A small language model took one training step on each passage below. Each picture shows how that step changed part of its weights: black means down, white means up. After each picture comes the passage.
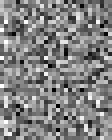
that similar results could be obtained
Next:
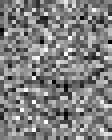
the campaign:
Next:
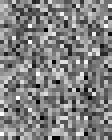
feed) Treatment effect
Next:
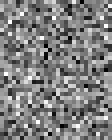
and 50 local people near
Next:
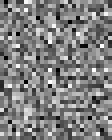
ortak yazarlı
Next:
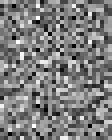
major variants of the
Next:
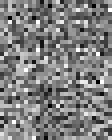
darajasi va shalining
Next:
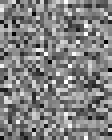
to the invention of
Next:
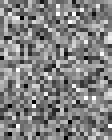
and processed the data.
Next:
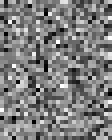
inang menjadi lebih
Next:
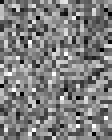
at 3 mm/min.
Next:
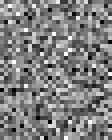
in the host country,
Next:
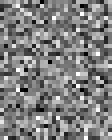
i , difference of row
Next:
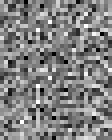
ICP, SEM
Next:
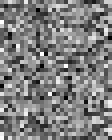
iqtisodiyot fanlari doktori, professor
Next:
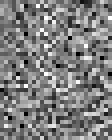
los doctrinarios,
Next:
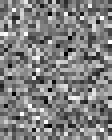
the work of an artisanal
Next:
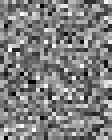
75 Listar
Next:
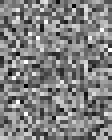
echogenicities were
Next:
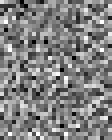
deviates from funder
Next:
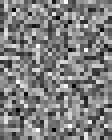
up a new possibility for
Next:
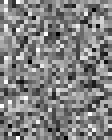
patent on radiomics
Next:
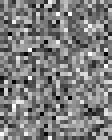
dengan metode lain yang
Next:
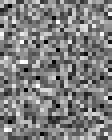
by organophosphates
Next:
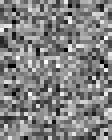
las hemos incluido
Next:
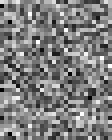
this database. For this
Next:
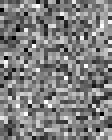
and Its Contribution
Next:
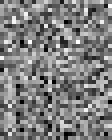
law are also analyzed.
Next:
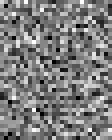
\text{ with norm }
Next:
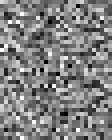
shared key computation
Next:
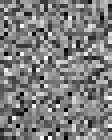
to their power handling
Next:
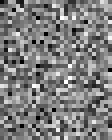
the generated continuation increases,
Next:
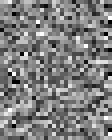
que ponen en
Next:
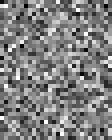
Bipartite and
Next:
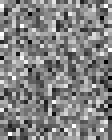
İsveç ve
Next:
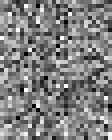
consists of three united
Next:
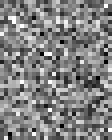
stringent which usually
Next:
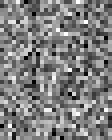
nunca imaginaria que
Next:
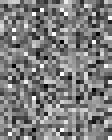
psixologik va madaniy
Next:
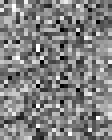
consideração explícita
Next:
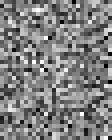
para a melhoria da
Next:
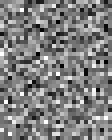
и физиологических
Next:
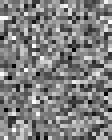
con 230 pacientes
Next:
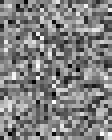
parallel lines were
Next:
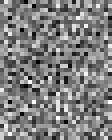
adjacency matrix, energy
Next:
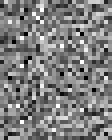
XX asr Amerika
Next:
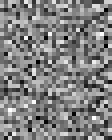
sí mismo —puesto
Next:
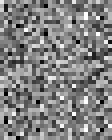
in Brazil*
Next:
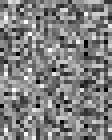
этилади. Кўп
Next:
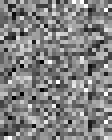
de investigación, en la que
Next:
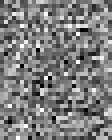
CERN defined a project
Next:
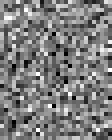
with body weight of 28 ±
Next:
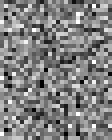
potentially threatening the
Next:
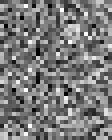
з невизначеними
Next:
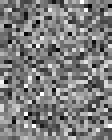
K ₂ log K
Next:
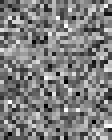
network technology and it provides the
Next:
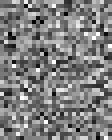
Madaniyat, ayni
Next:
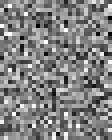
process and analyze big
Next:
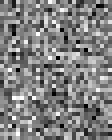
winters and hot
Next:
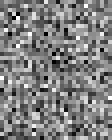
inflammation in the
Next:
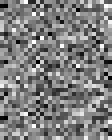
ham bajaradi.
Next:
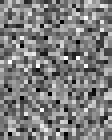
ultrasonic technology, which
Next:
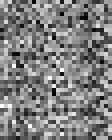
Analysis for BMW)
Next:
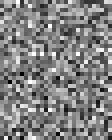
artificial intelligence technologies.
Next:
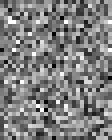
such enterprises,
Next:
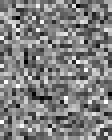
1. Platform concept
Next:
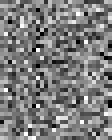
& Олійник,
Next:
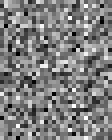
3. Github:
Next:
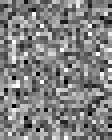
same endpoints, here
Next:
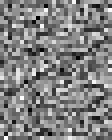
M, Herrick
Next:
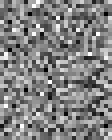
following data quality checks
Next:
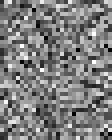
normally happens when
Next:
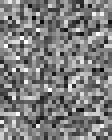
jarayonini loyihalash
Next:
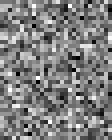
for innovation-driven
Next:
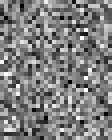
P_{in} Total
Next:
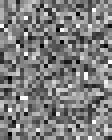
Ilmu data mining
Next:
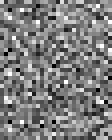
Let's check some free
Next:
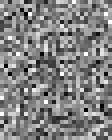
ham ko‘p.
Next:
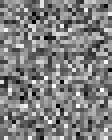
we consider it important to understand
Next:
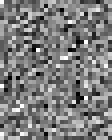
В денежном
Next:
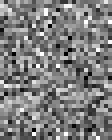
over the world [3].
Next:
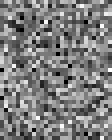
equal to the average measured values
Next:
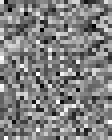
was fixed by the
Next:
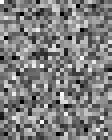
can be used to visualize
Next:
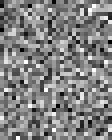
pelagic larval
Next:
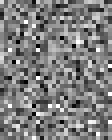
метод представляет собой
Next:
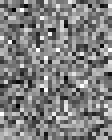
model has to satisfy the
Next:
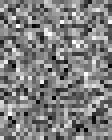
realizar exames de
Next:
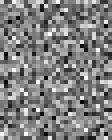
dengan kepercayaan
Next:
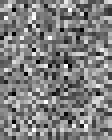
and 22 females. The
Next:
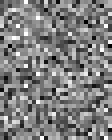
L., Johannsen,
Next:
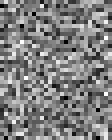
uma distribuição de
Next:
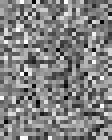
passive observer.
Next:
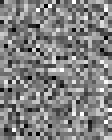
la Bible, elle
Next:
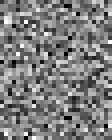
in the CPTI15
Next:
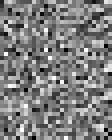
limitations to openness
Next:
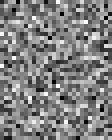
region. Such studies are
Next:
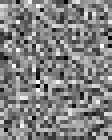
Die fremde
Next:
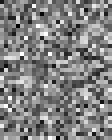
weaknesses in organizational
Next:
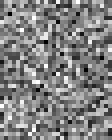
functional areas of responsibility.
